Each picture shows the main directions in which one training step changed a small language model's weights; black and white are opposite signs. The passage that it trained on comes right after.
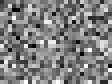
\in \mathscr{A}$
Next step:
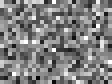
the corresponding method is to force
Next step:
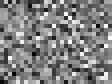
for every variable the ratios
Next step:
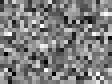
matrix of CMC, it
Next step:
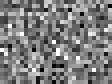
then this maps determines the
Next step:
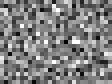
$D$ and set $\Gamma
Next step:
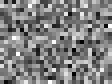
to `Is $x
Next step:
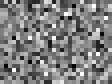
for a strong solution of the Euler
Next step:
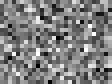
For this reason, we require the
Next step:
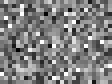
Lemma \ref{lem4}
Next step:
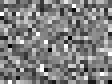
be a prime. For any
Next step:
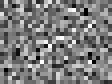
stopping criteria.
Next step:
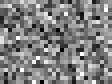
Partial Differential
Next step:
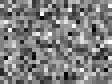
is no longer needed in
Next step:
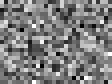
10pt In this section, we
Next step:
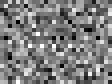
\ $ We intend further
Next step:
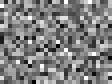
N--connection formalism has
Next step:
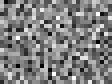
all\/} choices of rates
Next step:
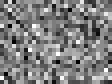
and at $s = 1$
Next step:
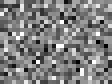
any polynomial diophantine equation
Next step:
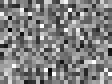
discuss the rigidity of
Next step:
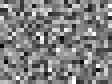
a finite number of mutually
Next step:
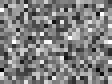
\end{equation*} Therefore the
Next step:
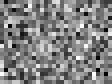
computed by Connes in
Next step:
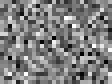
space $A(\mathbb T)$
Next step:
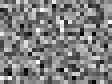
$H_j \simeq
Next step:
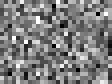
Suppose $M$ is a
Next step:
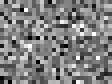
replacing $FB$ by
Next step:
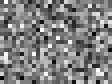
3$, are characters of the
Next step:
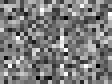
binary trees. Note that each
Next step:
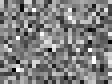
discrete-time filter object.
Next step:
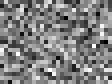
similar theorem to hold. If
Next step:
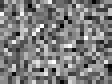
existence for the viscosity solution
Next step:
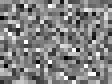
domain outside the cone,
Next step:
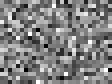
upstream origin is
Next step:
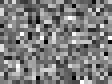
In our present investigation,
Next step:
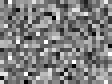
J. Nonlinear Math.
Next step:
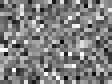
construction of a Cantor set
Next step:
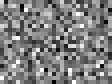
columns. We know from
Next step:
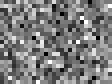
$t,t'$ with
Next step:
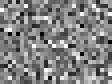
\smallskip To achieve
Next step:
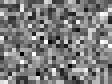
our representatives to be integral
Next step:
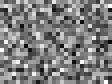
$t$, we have, for
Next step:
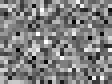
a function such that, on one
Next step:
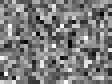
The \emph{iterates}
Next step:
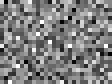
parameters. The cases of multiple
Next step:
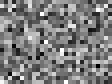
is also related to the { nonlinear
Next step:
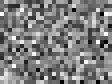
not weakly rigid, is
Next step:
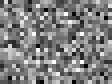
by Burago,
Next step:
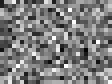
the persistence shown in
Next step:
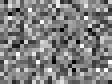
Res. Lett. 1
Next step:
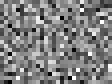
Using the conditioning argument and with
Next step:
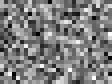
function holomorphic in $t\in
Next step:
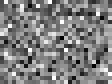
proof is a modification of an
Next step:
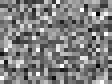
$\mu$ is a probability
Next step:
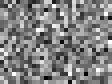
for some set $M\subset
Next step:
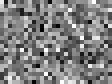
interpretation M of PA,
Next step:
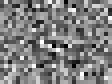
following. If $u$ is
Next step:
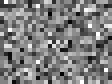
rewrite the terms inside
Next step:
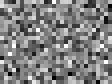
the non trivial zeros of the
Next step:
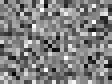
i.e., the vector
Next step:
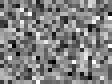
called {\it virtually
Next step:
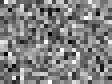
these equilibria are also
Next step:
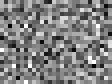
order denoted by, $X
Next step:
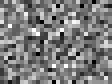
The chromatic number of
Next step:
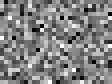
procedure for handling a class
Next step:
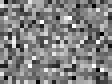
singular surface $X$. Therefore we
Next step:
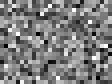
is still irreducible. The argument
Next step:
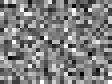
specify the dimension. We have
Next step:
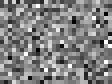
in that case iterations manage
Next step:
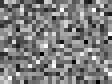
it follows that the integral of
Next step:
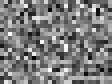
\bar{E} dt
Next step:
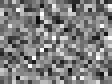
Consider the sets of solutions to
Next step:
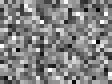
Equality (24) is uniform
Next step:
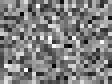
cit. that the singularity
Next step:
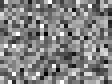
need a new distribution function for the
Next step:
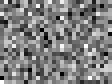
now ready to state our main
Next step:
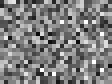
the same steps shown before in Proposition
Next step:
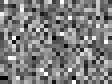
convention, the minimum over an
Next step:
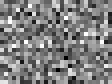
algorithm enjoys the following
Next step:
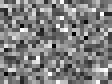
$a=a^*$ the solution
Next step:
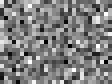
using initial precisions
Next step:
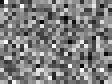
coefficients, and finally multiply
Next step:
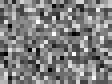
It is not difficult to see
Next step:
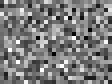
compute time. In this paper,
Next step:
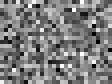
inductively by using the
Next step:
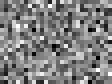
sets of (isomorphism classes
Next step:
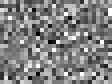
$\uparrow$ &
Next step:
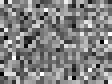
by setting \[ I = \{
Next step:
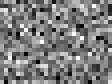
$F_{triv}$ defined
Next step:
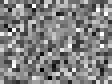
pull-back of the line
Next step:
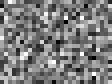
the unclear interpretability
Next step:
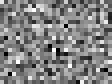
$$ Given such a function and a
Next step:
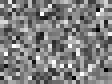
is enough to consider a homogeneous
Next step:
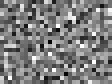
this map by same symbol
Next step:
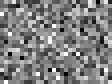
not to other researchers in
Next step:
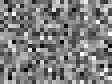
SDE has temporal
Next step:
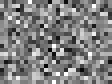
behavior. These special cases are interesting
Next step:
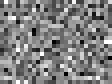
of what proportion of
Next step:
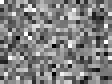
$$ Fig.~2 shows the
